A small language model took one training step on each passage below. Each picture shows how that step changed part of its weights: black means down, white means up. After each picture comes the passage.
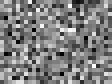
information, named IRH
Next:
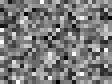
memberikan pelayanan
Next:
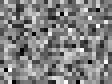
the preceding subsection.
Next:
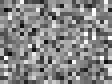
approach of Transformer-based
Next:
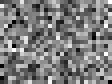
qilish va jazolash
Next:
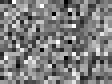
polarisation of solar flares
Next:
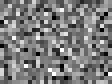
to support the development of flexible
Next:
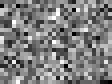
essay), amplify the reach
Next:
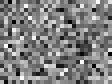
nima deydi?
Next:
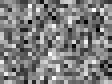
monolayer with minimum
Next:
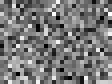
collected from health institutions. Plates
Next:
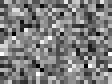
bénéfice, mais
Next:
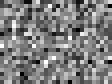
Evaluation of Design and
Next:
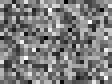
esa ayrim hollarda
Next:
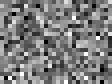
[Geocultural branding
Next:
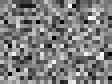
systems is related to their effects on
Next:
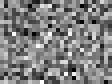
one, but the closed configuration is
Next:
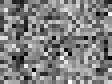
of sessions.} The results from
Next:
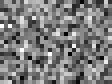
the research area for Western
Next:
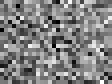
metrical weights of the
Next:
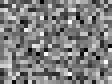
count) and CFC
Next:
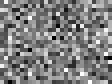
branes is given by \be
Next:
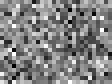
xalq og'zaki
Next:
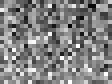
T is the number of iterations
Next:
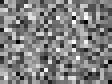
of the model's performance (see
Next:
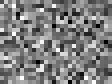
interest. Funding This research
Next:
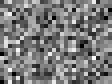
(Handayani, et
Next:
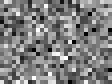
la définition de
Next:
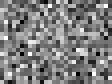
H$ one has: $x
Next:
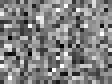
electron has been excited from A
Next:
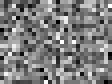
experience in the discipline of international
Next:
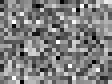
que implicará na
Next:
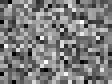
cancelation. Yet there
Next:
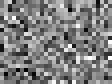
of F2 formulation showed an
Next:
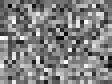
1% by weight to the total
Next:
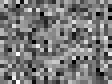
цього методу є
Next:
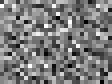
policy derived using its reasoning
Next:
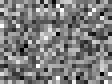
four risk values (TSS,
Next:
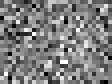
is more involved now since the coefficients
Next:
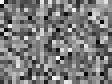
basis for understanding their relationship with the
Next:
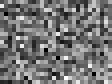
innovatsiya:** raqamli
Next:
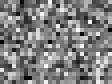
many dynamical times). In the first
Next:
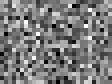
into the field. However, a
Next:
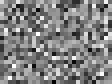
и институциональный
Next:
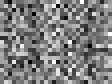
— один лот».
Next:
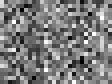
В этих целях –
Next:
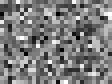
technology to register bolides
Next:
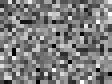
therapists, are getting from
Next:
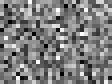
for example - is of relevance
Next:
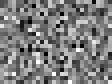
in a multidimensional environment.
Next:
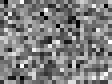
tizimning ichida esa
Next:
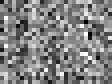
of the energy-momentum
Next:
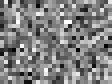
del túnel Desierto
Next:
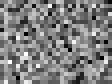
the order we are able to calculate
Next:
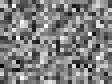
– Нөкис,
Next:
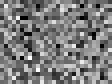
L. 2014. Catalogue
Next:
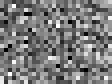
dari hal berbahaya dan
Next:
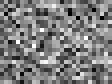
Maha Esa yakni
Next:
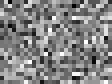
two single-atomic step
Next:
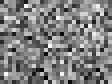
of this type of plasma in
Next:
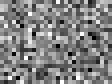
Hamiltonian $H = \hbar
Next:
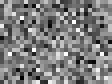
consultations resulted in an
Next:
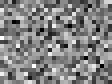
is decomposed into three
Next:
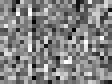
their difference to the known absolute
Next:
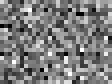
yuritish materiallari
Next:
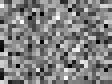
Азии: - на
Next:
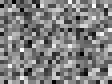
Survey Research Methods.
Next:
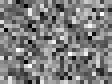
imaginary (in other words if
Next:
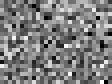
head percentage constant to rescale
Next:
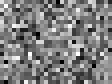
MeV mediators, and existing
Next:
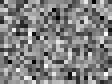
of exact eigenstates because the
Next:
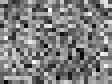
centroid, $\mu$,
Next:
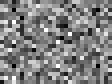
replaced $a_0$
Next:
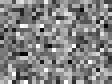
m \cdot L^2
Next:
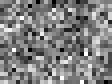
cell disruption using the
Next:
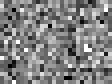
use in another future study, but
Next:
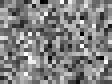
the emission of gravitational waves.
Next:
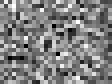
facilities. This finding
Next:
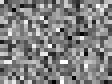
this case that the patterns may be
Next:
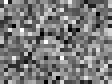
much by its exploitation of
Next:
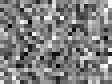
en cuanto al valor de
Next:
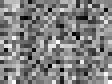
involving concurrency,
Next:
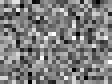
expectation, on large scales both
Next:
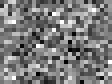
picked from among the available
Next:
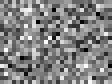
\end{eqnarray} We can
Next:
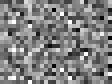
& - \\ \hline \hline
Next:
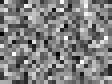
of $\alpha$. The key
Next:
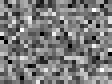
jazo choralari
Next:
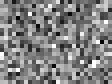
global maximum within the magnitude domain).
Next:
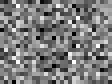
террор, как
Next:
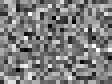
rings are known to suffer
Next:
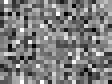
than half (36%) of the
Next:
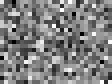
ground states, two classes of
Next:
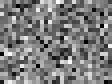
examine its contribution to the development of
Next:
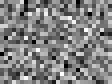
fault line. These will vary
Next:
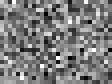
households. These are
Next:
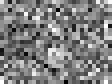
va murakkab
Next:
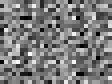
L. Guzman, and
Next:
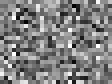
отношения между предметами
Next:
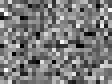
L3 SSH data;
